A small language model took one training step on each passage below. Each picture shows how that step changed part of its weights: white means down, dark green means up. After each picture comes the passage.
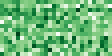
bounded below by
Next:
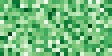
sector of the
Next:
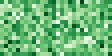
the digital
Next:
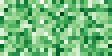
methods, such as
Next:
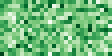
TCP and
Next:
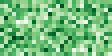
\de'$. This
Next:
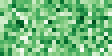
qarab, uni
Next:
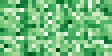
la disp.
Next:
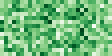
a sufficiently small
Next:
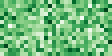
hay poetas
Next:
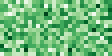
in these 4 steps
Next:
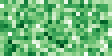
integrated with other
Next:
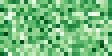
to the key
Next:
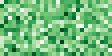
deviations of these
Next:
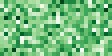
this point must be
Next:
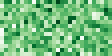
determined that the
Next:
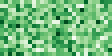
of success
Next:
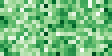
acid (at
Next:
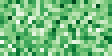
science, the
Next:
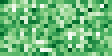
were incubated for
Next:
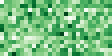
with autism
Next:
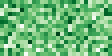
partitions of
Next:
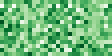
numerous studies
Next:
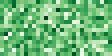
be a direction with
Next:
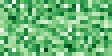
by the users
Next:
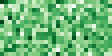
implicated as a
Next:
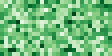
bien qué
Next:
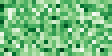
functions. These
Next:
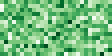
system is individually
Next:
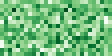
$g$ but if
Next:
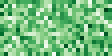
city services
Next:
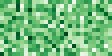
aspects of the
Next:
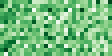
газу та
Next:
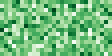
y en proceso
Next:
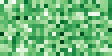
to be defined with
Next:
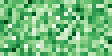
optimally dense
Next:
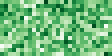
Hikmat” The
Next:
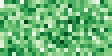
unknown or
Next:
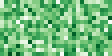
of their size
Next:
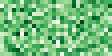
reduce to
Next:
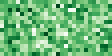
contradictions in
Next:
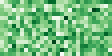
oder auch
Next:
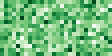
Sense of
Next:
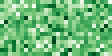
imună la
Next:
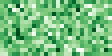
shu bilan
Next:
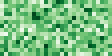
and stated that the
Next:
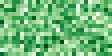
increases by some
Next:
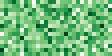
the context of
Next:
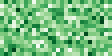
procedure for
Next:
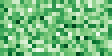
of sustainable
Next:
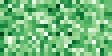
data points. The model
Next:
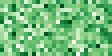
Maria da
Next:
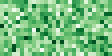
While some
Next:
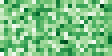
is said that
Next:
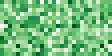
the kind of
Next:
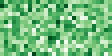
causes of
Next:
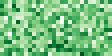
in expanding
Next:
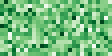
Numeracy is the
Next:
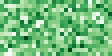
medications must
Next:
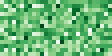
the superspace
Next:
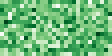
pick an optimal
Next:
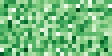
bounded function on
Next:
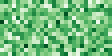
notation is fixed
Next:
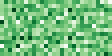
if $A$ is
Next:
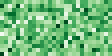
defined as the standard
